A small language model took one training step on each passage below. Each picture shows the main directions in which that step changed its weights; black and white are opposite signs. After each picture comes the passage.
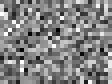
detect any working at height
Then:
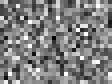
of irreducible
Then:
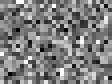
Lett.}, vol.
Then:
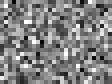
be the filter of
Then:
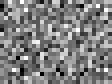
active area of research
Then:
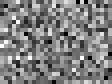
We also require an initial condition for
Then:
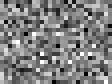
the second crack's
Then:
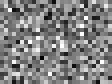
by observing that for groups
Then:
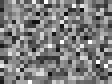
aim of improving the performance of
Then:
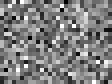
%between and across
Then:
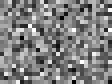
Med. Assoc.*
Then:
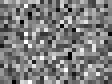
the False Negative
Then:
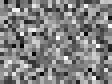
the sample is done in such
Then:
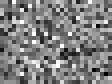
accessible stable operating
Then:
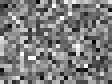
This review emphasizes
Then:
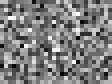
in terms; the only difference is
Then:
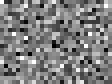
and $0\neq
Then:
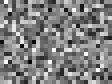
and its index and curvature
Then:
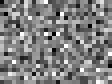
Quenching AIE
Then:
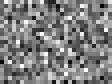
and L_c are the size of
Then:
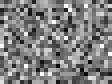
site. *Pinus
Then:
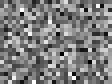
samling af
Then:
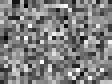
NaCl, were of
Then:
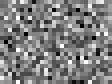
straw yield income
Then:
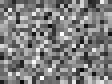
methods, our method demonstrated
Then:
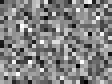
Acceptance Date :
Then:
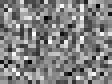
Now, let us generalize the
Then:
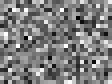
value, the magnetization
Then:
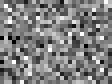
standard parameters captures
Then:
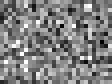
a principal series
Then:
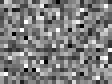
$n \rightarrow \infty$. This
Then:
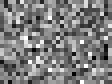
for pointing out reference
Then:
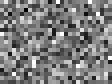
the membrane and are in
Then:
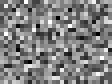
redshifted to
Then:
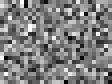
the nineteenth
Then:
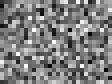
\end{equation} but the
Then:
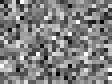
accessing it may perform.
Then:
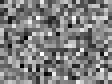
\epsilon t$ for all $0
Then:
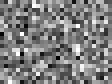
locally conformally flat
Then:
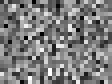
easily seen on the example
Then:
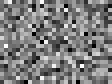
only. Your participation
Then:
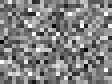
et $\theta$-discret.
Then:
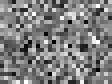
are striking: 1) In
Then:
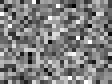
the cocktail and charm
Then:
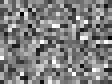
coupling parameter, as
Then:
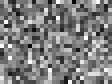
of the steady state temperature
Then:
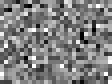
implemented to try to
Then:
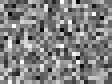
and direct data acquisition,
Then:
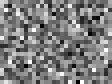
Railways where women
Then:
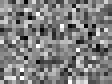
free boundary conditions and (4),
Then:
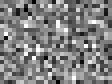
us that \begin{equation}
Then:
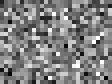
Moreover, each model contains
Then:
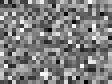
mesons and some related
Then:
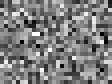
This rinsing process was
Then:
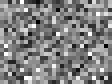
my esteemed
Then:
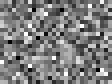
Dr. Sampada
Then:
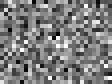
additional boundary conditions at the plants
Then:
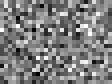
replications from 50
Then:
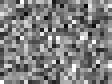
We can then see that the following are
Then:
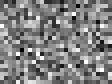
performed all sit in the
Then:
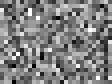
thus may not reliably
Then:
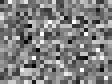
nonlocality of quantum
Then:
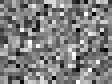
whose $i$th
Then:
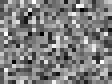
used interchangeably;
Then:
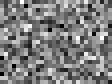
F_q\subseteq G
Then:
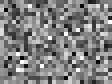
saw a clear
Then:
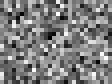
for the vacuum state and
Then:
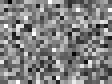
subset). This visible
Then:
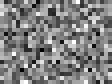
k\cdot I)x+\theta
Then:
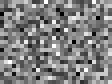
schema shipped in
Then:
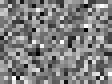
least 5 and a rank 6
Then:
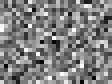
Mol. Biol.*
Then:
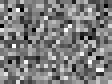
that robust face detection
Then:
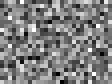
agencies is essential
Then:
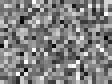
as importantly, the data
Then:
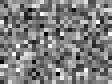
the correction matrix $\hat C$
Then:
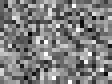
design incorporates six
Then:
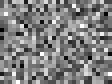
Assume from now on that
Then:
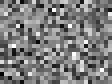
jet and hadron production
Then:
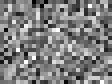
and evolution of the inflaton
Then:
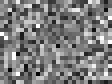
to the external stress,
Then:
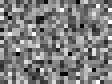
uniform non-${\bf
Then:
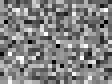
the type of singularity of the
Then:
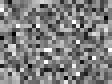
pollution causes due to
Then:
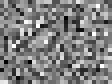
product $H(t)\circ
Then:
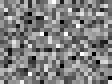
when $t=mT$, where
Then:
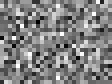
next draft. They
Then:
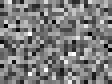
the def2 basis set: for
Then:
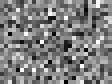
lowland agricultural
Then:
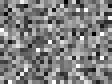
real productivity, as well as
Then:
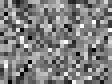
arbitrary shape,
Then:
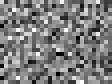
and the ability to evaluate the
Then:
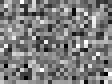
lowest triplet
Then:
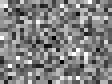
corresponds to the stable solution and
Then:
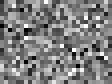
log-concave with
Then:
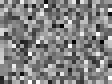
D. HARRIS
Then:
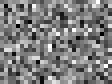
we checked for the
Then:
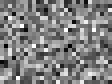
modules. For more
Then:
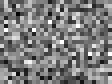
with a standard deviation of
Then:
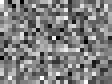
Transactions on
